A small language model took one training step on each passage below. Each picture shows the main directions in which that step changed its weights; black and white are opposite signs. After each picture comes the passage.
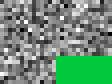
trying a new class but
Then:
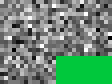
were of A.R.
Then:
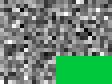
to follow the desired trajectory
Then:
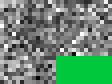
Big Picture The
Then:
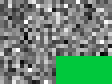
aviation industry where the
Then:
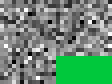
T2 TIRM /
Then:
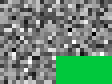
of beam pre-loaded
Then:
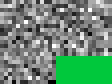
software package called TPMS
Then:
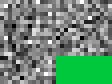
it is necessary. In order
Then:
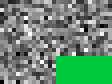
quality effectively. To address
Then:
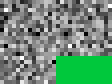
we would like to recover
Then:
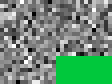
aims at pointing out
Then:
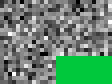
longer time, one such medical
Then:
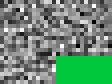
choice, a positive D corresponds
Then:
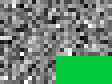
incarnation). We
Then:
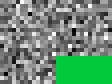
Incentive contracts consist of
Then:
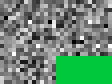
such as accelerometers
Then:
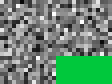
a broad array of
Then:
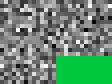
are integral to all
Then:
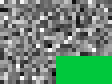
handling, limited heat treatment,
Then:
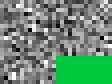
DG placement and
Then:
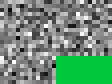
the medium. Such linear variation
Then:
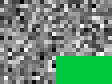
Nigeria. *Applied Water
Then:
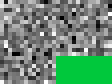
pattern, which dominates the
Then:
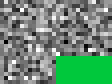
to the Transformational
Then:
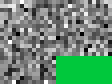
visualization of specific types of
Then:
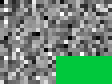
solution was then allowed to
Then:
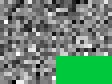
abortion decision.
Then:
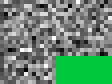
was washed several times with
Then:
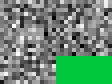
to a more ductile
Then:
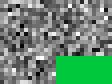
forced by the state and
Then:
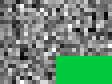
that the organic mass is distributed
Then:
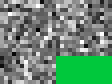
for network dependency analysis or
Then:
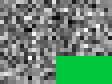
rover that was at my
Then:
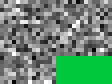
engagement projects/ activities. Program
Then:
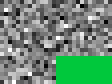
Bayes' rule when
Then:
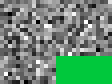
study participants was moderately
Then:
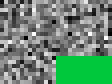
protein and evolves as
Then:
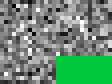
neighbors, effectively
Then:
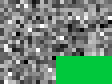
, κ , ε and δ
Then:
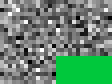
Deliverable 1.1,
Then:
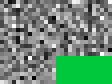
suit the human health,
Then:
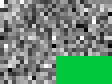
separation reduces carbon loss in
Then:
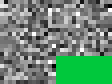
will be removed by a layer
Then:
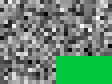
of the IR spectral
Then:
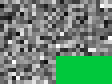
result in a lower rate of
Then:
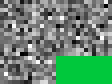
consumers are looking at,
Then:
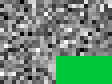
important factor for a good
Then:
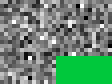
of new teachers at university.
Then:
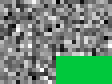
Limit, LL
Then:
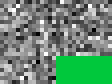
Based on Blockchain
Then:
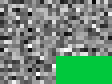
the same period several different techniques
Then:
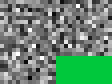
the process, one has to
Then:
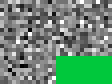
the algorithms 1- Making
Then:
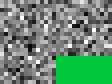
allow RIs to evolve
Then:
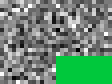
about a new culture, and
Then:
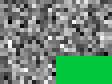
large to minimize the effect
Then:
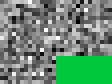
and pneumonia
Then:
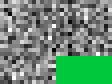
problems that cause anxiety and
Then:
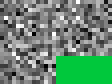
no living being as well as
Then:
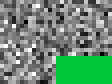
is better Figure 3.
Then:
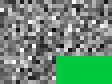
the airway sealing
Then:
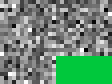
trainings, discussion of situations
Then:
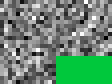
Francesco Stella
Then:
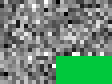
resistance $C_r =
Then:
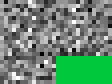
to personal development and growth
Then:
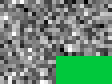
migration and globalization.
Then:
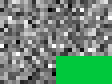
Computer Sciences, Universiti
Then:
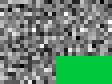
the biological control approach against
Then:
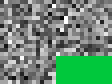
The liver is a vital
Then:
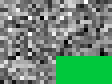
economy. Pakistan's
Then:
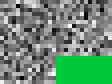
and equipments,
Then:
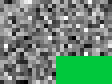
& Advani,
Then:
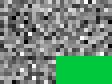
around e-test banks
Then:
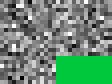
screening sensitivity and acceptability and
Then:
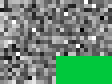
FAIR data a reality at
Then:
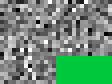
the informal sector:** Many
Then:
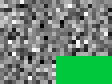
testing during fieldwork in
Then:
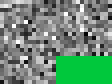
translated images are obtained by
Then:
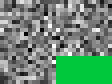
where we learn from the process
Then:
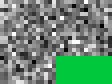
power of 90%. Inclusion
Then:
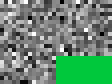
II) Development and exploitation
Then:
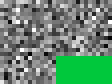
his life. Thereby,
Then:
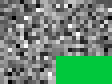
applied on several foreign exchange rates
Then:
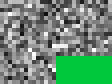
for a given spectral
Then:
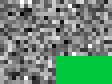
Estudio de
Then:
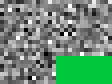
the work presented in this
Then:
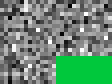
students were included in this
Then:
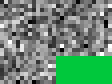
such a biological or biochemical
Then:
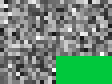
but can also be used for
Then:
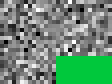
cooked burgers
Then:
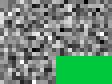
be seen that the plateau
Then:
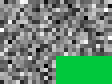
2015). The main role of
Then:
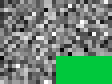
displays the data analysis
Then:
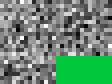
significantly. This finding underscores
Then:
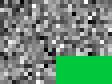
ligands are compared,
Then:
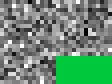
intrinsic explanation (with
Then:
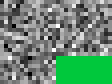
² Department of Food Science &
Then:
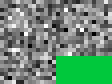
the preservice teachers'
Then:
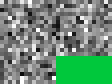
Rice leaf diseases
